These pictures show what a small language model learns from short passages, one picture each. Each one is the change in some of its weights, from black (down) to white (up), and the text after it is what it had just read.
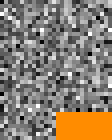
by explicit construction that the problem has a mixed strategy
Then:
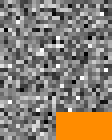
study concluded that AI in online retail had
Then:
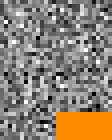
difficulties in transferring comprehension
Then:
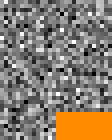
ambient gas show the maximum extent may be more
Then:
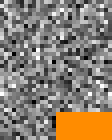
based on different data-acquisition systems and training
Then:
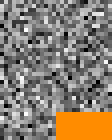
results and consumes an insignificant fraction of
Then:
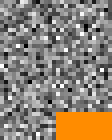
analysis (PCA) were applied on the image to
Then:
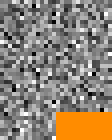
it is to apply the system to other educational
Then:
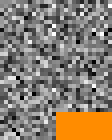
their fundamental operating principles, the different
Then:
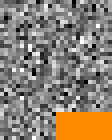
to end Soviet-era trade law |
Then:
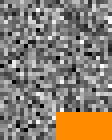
sludge's and other wastewaters that
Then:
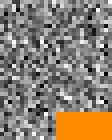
the Yukawa terms carry Standard Model
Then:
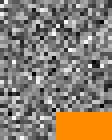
and only uses rules to filter anchors.
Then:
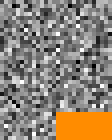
system components, and types of harm are prioritized
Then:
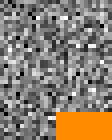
according to: $$IF = f_1 +
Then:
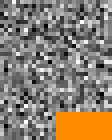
Major & \cellcolor{cellred}E
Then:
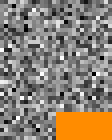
of the MAGIC camera with the
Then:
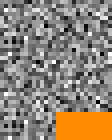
phase estimation algorithm. In phase estimation with
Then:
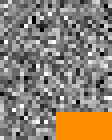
step, beam-splitter $3$
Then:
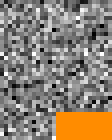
relative along-track positions of
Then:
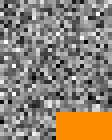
Carleton M D eds. *Systematic
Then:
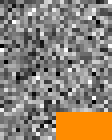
and environmental aspects and are expecting in the same time
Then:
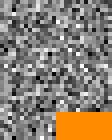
irreversibility associated with the second-law
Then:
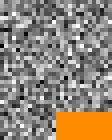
= |\downarrow \uparrow\rangle^{\otimes
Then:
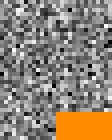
b are related to the bandwidth of the filter or the
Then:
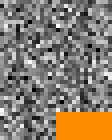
his writing career. He was born
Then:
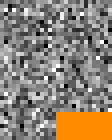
denoising diffusion probabilistic model. In
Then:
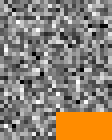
$\alpha \simeq 1$): it must survive
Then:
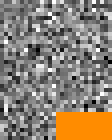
**ensemble learning**, which is a process of
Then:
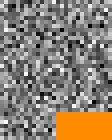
least $C^{2}$ in order to ensure a
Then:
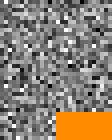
of the third group received combination antibacterial
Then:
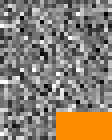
that will be used to introduce Euler's
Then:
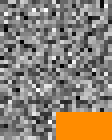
The INA approach for the calculation of the
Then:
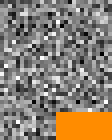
that is naturally adapted to the equation of state in
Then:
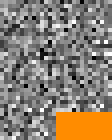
obtain supersymmetric backgrounds that preserve four
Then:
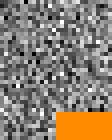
We say that $v \in M$ is a
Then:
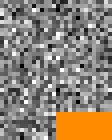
expected) and discolouration (40-50%
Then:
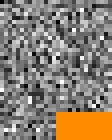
for $j \in B_i$, where
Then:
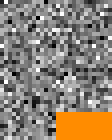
5$ mm, which agrees well with the large
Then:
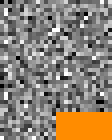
about real-space descriptions of topological phases.
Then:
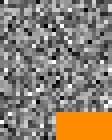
efficient, performance improvements can still be achieved using domain
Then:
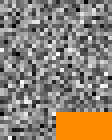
on self-reported data introduces the potential for
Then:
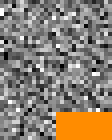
shifted by the unitary MTM
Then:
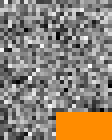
of using the dissipation and amplification limits
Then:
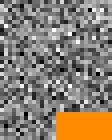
much information of the record which attackers don't
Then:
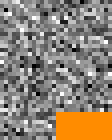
of Co(II), Ni(II),
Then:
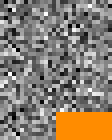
information, Alerting, Editing process,
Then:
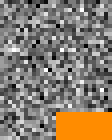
Eli, Yawmoot,
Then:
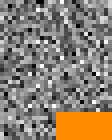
in the experiments are downloaded chronologically with
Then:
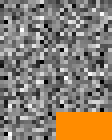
TIJORAT BANKLARI
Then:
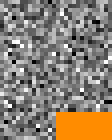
elements. No other significant phases were detected in the
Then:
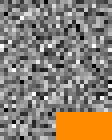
provide additional advantages in ensuring the stability and
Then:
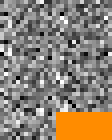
Channon, J., Wilson, P.,
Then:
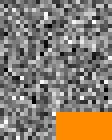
P on an arbitrary trajectory by means
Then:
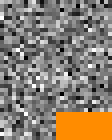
ethanol, 5 ml of
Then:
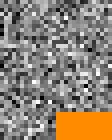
of hardness from indentation deformation, measurements
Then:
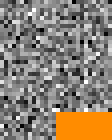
we use the Gronwall lemma and
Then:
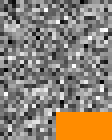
of processes utilize human, financial, and material resources
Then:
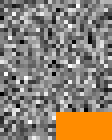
environmental awareness grows, degradation eventually
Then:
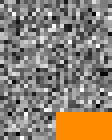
However, they have only incompletely addressed
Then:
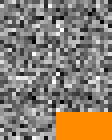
The survey questions are aimed at studying the
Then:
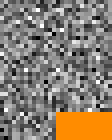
is the second-best fuzzer on this
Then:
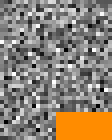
receiver of the sensing data of the connected
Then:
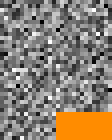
our robotized acoustic measurement system in
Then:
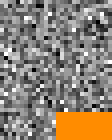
aspects require a permanent monitoring in order to
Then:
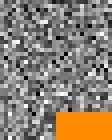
that ZnO NPs shots at the chosen
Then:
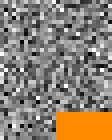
determinants in the many body wave function,
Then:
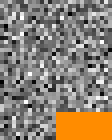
V301 1” Panametrics
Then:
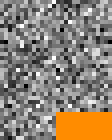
and an AV of 0.484 mg
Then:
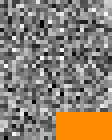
the brane web is realized by an order
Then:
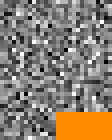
Cu and Cl align alternately along the leg,
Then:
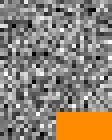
$e^\pm$s and photons after
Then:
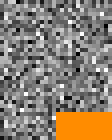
RESULTS ## 3.1 Proof
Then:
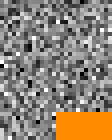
of scale, position and frequency dependence. Wavelet
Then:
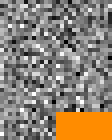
this analysis as shown in Figure 1, indicated that it contains
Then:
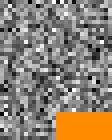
below. When including the artificial
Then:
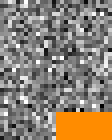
in Figure 3J). For comparison with the experimental
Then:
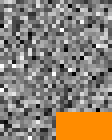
carried out with a commercial GTV
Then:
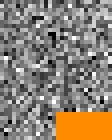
The dataset has been randomly partitioned into an
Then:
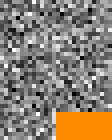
and scope of general relativity when no massive
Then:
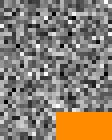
concrete, no dowels are used, and
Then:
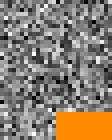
even militias, compounding the challenges
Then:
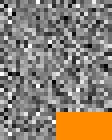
Teaching Methods Teachers should take
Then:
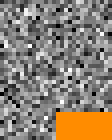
to 2020, due to the improvement of agricultural
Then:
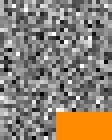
gradient from center to rim.
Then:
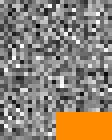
faults, while each individual layer remains internally
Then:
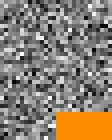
$\lambda$997 and strong N~III
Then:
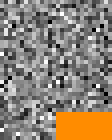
non-HIV health outcomes, and costs
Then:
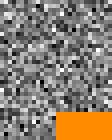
210 °C. - The temperature was held
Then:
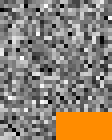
case, GWs are described in terms of the wave
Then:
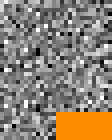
AD research centers. **Conclusion:** It
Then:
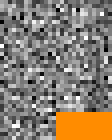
devoted wife followed her husband on the
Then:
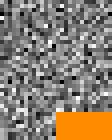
absence of antineutrino component
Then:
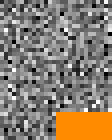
the effect of stabilization of the electron spin polarization
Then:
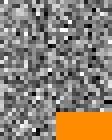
1650 cm$^{-1}$ are attributed to
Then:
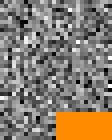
to the fault that occurs during
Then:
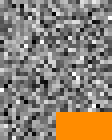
the IN-HABIT transformation
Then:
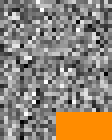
encourage all TIAFT members to engage
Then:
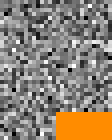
Note: compiled by the authors based on the
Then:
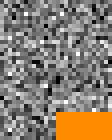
is concluded in section 4. 2.
